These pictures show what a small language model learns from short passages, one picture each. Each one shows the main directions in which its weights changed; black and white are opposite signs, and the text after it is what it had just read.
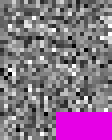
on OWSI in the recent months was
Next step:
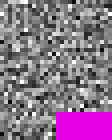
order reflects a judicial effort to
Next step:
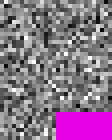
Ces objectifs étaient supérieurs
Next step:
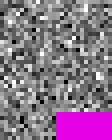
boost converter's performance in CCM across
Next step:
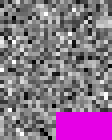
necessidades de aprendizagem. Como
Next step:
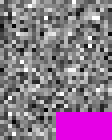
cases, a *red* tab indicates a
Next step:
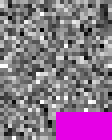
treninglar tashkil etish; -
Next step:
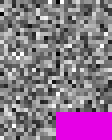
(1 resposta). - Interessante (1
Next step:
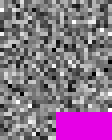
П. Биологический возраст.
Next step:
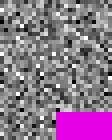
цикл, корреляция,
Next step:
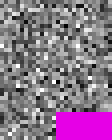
komma ihåg en händelse
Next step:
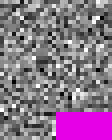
acts as a complementary partial mediating
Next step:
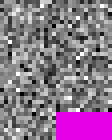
Average total oral narcotic utilization was
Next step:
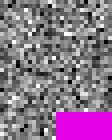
muayyan tovushlar, ko'p
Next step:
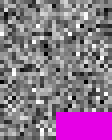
adolat va adolatsizlik,
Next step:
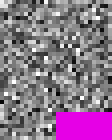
quyidagilardan iborat
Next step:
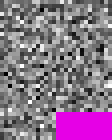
planners and school managers/administrators
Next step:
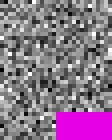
önemli kültür
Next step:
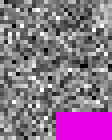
chídào!” "Kichik
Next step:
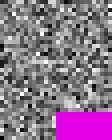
- milliy hisob tizimini
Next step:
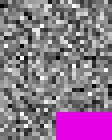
this, it can affect the bank's reputation and
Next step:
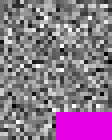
usually high DOC values of lakes
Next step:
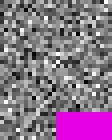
du Mouvement syndical
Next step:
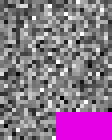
is the ratio between the number of
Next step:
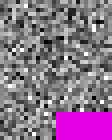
coin in 2017, but after two years, its
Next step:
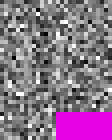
2 Kripke/Lewis
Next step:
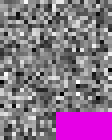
coverage and improving health outcomes. The assessment
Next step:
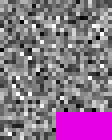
instructional content, enabling users to develop
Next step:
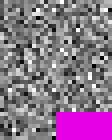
of enzymes activities in the tissue and
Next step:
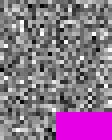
There was a significant relationship between cART adherence
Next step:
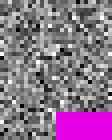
ma'lumotlarni saqlash uchun
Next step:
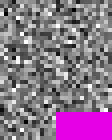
approaches, such as, statistical, classification or
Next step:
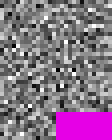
92 plataformas de apoyo a los
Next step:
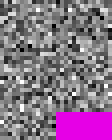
I organize what I am going to
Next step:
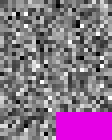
o início do ganho de peso
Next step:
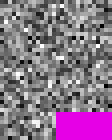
dibuktikan dengan nilai
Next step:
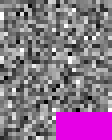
²] Masse Beton
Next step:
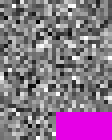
Članovi Organizacionog
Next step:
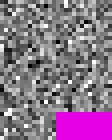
critica dell'economia politica*,
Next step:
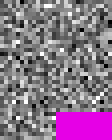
term 'man'. However, if we look
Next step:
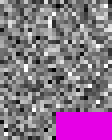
o‘zbek milliy musiqasi, maqom
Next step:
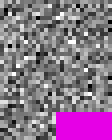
în mediu a unor OMG
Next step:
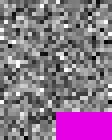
uchun qishloq xo'jaligi
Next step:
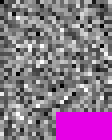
malakaga binoan mashqlarni
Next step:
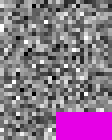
search for non-zero single transverse
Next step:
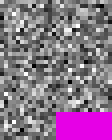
maps, screen layouts), forced
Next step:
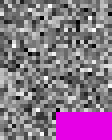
for several SVM image classification applications. This
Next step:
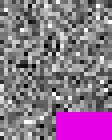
ma’naviy jarayon sifatida
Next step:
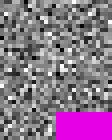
шерсти, как к единому,
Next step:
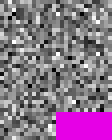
Кириш. Бронх-ўпка
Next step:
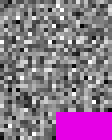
extremely important to apply strict measures
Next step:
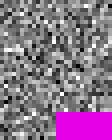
for their username and password, which it
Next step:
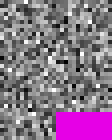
dalam konteks ini adalah
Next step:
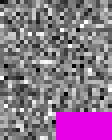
afectadas por los efectos bucle y
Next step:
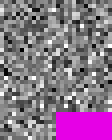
attributed to the pH existence could increase
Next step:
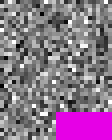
qalalar aralıǵın
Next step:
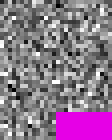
the most common of all diseases of the nails in
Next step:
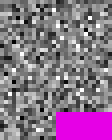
only on whether the most difficult move included in
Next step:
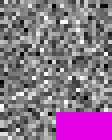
for group codes on the game's
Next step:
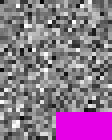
to write the unit time-shift
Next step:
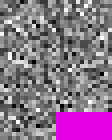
1 Citra tampak depan 2
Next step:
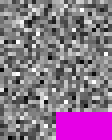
of sacrificed mice. Groups
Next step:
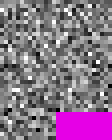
\mathcal{K}(G)$ и
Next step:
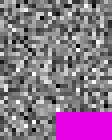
[our 2013 survey and bibliometric
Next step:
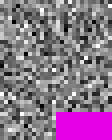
darajada ijro etishi,
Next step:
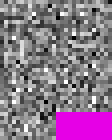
части *Thermopsis
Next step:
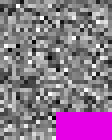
у девочек-подростков при
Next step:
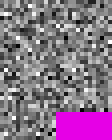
فرزند میرزا
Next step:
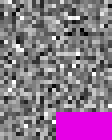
phosphorous, fulvic acid
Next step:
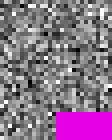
L.* (saidi) seed extract and
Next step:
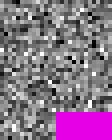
relevant skills and profiles are to be developed at
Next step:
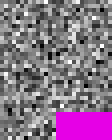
tasks into the International Standard Classification
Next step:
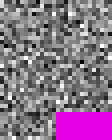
*reels*³ onde a informação é
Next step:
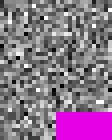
facing communication roles to senior management or
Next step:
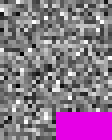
несовершеннолетних и
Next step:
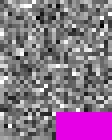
bo‘lishga harakat qilishadi.
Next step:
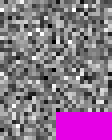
правдивою, відповідати
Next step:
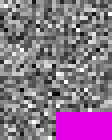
en la UCI: diagnóstico de
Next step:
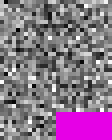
A. Buttrich et al.
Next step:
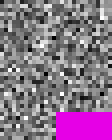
Basically, rule of law is a limit
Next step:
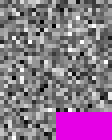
utilizadas na infraestrutura da
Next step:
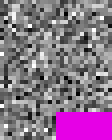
3). In 8 cases (Table 1, cases A,
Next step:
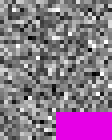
проводящей жидкости
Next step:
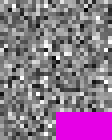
Navoiy davlat Konchilik va
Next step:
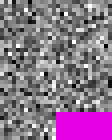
широко используемое
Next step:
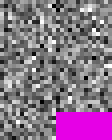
историологии) И.В.
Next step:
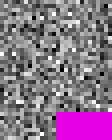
for a better yield of maize. They are
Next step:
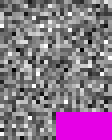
support (Saleh & Aliyu,
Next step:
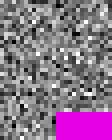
a la consolidación global de la
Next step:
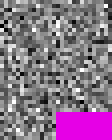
21. Khalimova, N.
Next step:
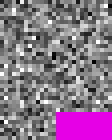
as well-being, happiness,
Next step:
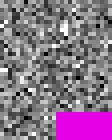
Darsda kim yo'q? –
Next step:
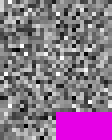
estudio, algo que no sucede con la
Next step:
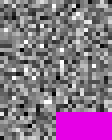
diplômés en 3 ou 4 ans.
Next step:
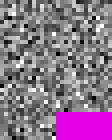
राम कृष्ण
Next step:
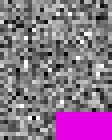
Kerja Panas ≤ NAB
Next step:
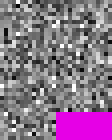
со стороны значимых
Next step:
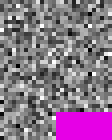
фактор укрепления мира и
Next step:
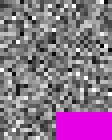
are a good fit for this challenge.
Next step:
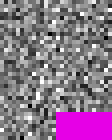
synthetically produced magnesium borates
